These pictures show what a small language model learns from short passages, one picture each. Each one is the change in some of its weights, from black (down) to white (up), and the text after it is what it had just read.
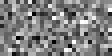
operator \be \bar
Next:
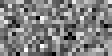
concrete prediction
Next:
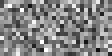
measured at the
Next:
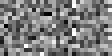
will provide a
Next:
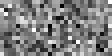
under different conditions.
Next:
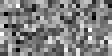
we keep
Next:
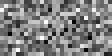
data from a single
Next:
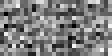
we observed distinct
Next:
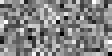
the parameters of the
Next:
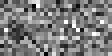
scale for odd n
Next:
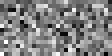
(red solid),
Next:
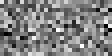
function becomes zero
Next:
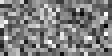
the CSIRO
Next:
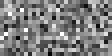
GW strain for
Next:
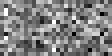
denotes its
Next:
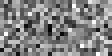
highlight data
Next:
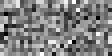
we describe the
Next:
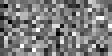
National University \\
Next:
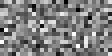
modes at small wave
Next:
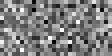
\caption{ The
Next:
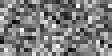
distributions of the
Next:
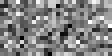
refined backgrounds
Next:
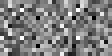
conclude that
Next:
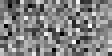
angle of the
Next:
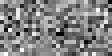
is the observation that
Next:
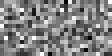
with a lower bound
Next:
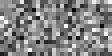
of expected circular
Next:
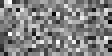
\ process} & \
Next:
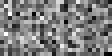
QPCs which
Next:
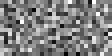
$\gamma $ are that
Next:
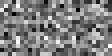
but what is
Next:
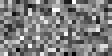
value extracted from
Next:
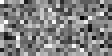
the scheme is
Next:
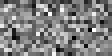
beam intensity is
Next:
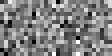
We have found that interaction
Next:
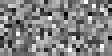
can be applied
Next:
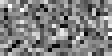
are broad,
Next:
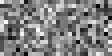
the number of studies
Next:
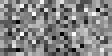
users is also larger
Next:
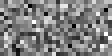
calculated third
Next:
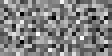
and\ \citenamefont
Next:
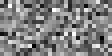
electric dipole
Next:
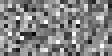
k$ provided by
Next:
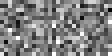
(18) defines
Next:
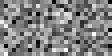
hope in
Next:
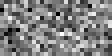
charmonia are
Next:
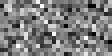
Potential terms are
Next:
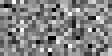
Performing the
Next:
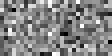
symmetry is respected;
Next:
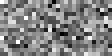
becomes zero on
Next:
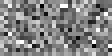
taking place.
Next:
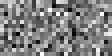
$(\alpha h
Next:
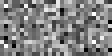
radial direction,
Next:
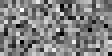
using the correspondence between
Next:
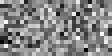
the flow of a
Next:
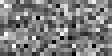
PBC spectra
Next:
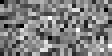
two-dimensional algorithm of
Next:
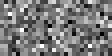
discrete spectrum of
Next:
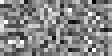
the polarization
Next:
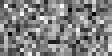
The factor structure of
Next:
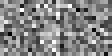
in the normal state,
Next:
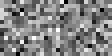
state. Thus,
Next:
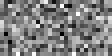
Then, when
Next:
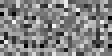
brighter than
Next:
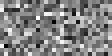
applicator tube
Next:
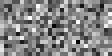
el al.
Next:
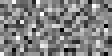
$\varepsilon$ and
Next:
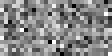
not have this information.
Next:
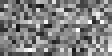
clear evolution of the
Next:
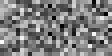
studies will be
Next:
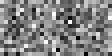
give a quantum field
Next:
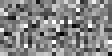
by the agent
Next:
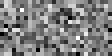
GHz where
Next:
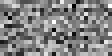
it follows that the two
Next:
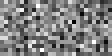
for massive
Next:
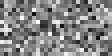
a heavy
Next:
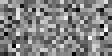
is retained during
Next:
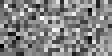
The total mass of
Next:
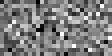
as propagative above
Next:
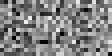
efficiency of the
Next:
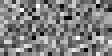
and due to a
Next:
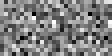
be written as
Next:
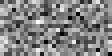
material in the
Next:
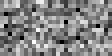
we reproduced the
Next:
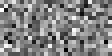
probably not
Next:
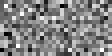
The first term is
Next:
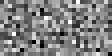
was detected by the
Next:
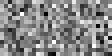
making them more
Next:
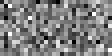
| Head,
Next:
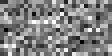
found Holmes
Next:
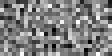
checked with
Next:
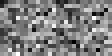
plotted in Fig.
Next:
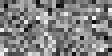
the following important algorithmic
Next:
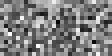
long-term system
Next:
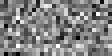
added as a parameter
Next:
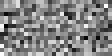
we derive the distribution
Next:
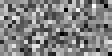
formula and the
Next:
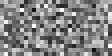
in this case the
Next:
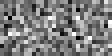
are very small except
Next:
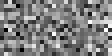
requirement on
